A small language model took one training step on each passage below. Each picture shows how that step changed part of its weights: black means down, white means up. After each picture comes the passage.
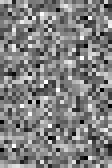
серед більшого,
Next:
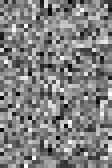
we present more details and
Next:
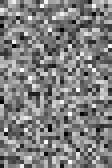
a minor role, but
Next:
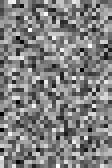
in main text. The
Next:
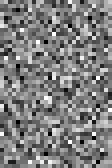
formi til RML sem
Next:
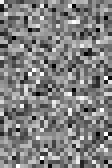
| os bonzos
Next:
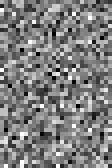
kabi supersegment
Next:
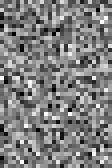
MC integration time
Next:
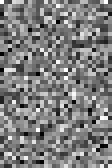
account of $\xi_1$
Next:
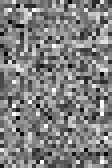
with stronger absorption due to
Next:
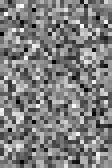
no número de
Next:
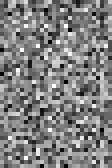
corresponding data for the Sun
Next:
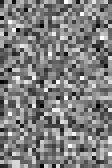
delivery delay. For
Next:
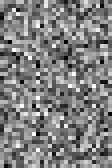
accuracy higher in Functional
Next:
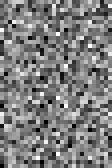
order parameter $S_i$.
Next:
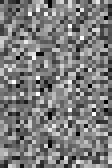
différentes activités
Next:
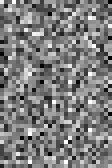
functioning of teams. The
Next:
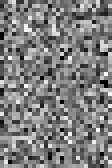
принимается решение
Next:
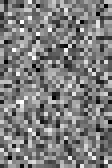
adapted to problems
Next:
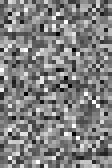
have calculated the inner velocity
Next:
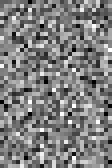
О поговорке
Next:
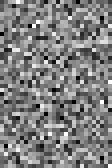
leading to inconsistent
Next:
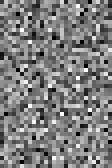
conclusion. The major
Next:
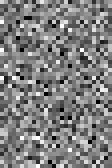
DMRG techniques
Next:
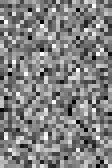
disso, observa-se
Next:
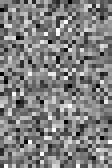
and microstructure were
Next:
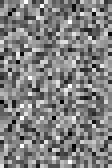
zikr etilgan
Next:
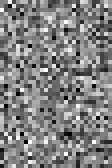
microwaves cannot be
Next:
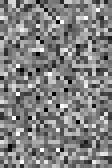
tendência de utilizar
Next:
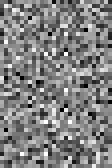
He saw no reason
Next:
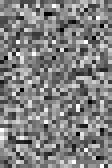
fit uncertainty,
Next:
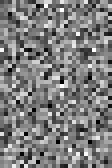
propensión mucho más
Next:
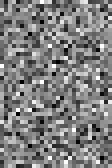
driving force for
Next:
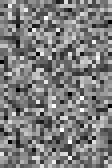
bepaling hebben
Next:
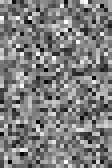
of the tube by
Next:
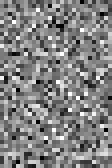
Dessa forma, o
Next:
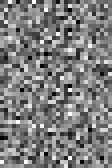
scattered positron and is
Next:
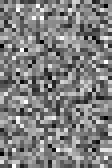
muy rectilíneo
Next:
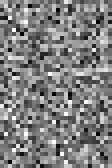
for the user profile
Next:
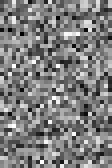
с наставком
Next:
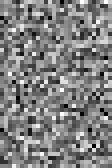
The plane wave in Eq.
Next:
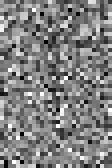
Davlat byudjeti
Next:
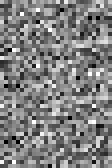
the suppression of the
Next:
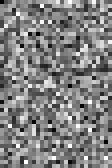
effective Planck mass which also
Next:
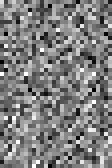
symmetry-breaking terms in
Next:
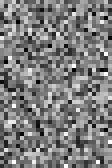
passing through the intra
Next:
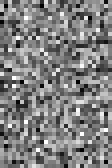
actionable constraints with an
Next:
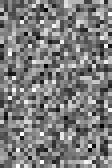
dash-dotted line).
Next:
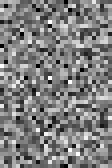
The mountains experience
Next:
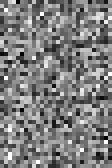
unitary transformation in
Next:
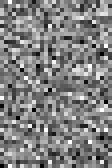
= p_c \times
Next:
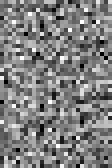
Open problems.} The large
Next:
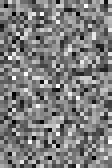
increase the masked region,
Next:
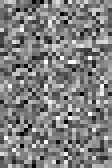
of Physics and Astronomy,
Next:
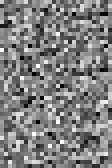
paper is to adress several
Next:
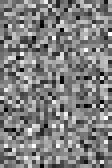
A_- \right)
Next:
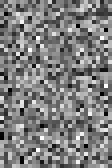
direction de Bernard
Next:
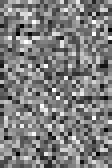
y ejercer todas
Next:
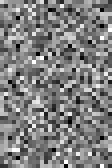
ganz bedingt
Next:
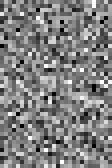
\rightarrow (z, y,
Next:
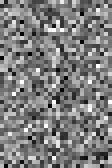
by the ABS. The
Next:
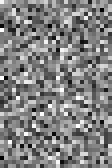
ruin this world and
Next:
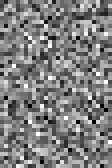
talabalarga o'z
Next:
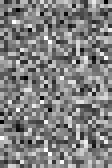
literasi bisnis
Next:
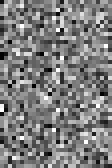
del R.O.I.
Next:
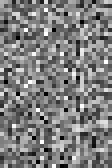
Previsto 100%
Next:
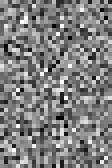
2D Materials,
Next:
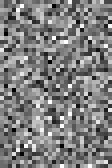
obrigatória a
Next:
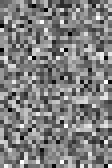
44 subjects had
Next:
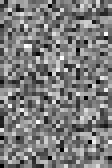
resultados esperados.
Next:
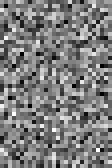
independencia. Redes
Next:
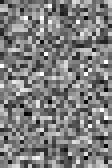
une catégorie
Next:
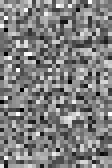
polar shift scenario in which
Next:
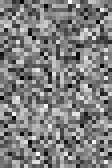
source name. Column
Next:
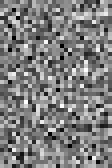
48 Усманова
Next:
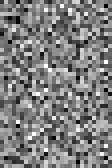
utilisés, jouent
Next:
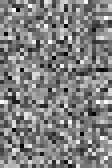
use a stochastic
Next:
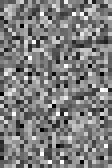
angle $\Delta k$, we find
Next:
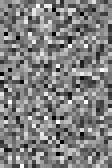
which could be batch
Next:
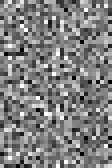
tax. Income
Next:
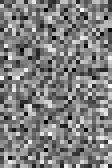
describes an electromechanical
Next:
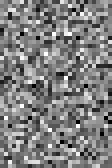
energy, is to look for
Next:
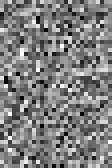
Stability issue of the
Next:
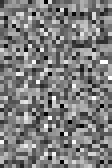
«қор» ҳамда
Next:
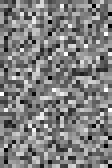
des compétences du
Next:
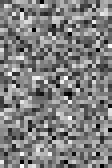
in promoting CSR
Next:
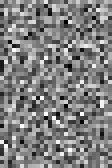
for that reason we will
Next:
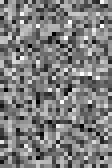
$k_r$ from given
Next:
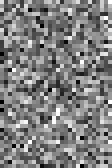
traversed the impact parameter
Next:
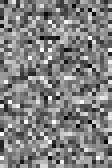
Ushbu maqol
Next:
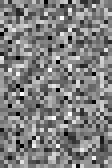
used the identity
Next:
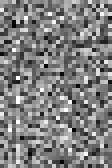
their reverse engineering
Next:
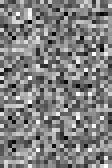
las instituciones de educación
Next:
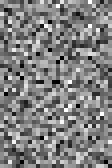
des espèces.
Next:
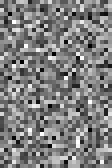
behavior to the characteristics of
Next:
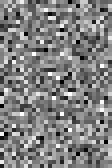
Ce ion could align
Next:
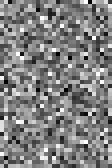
Oliy ta'limda
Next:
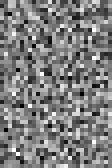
sua grande maioria,
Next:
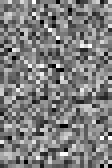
the $z_2$ integral
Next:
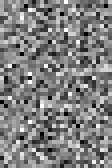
Yusufbek hoji
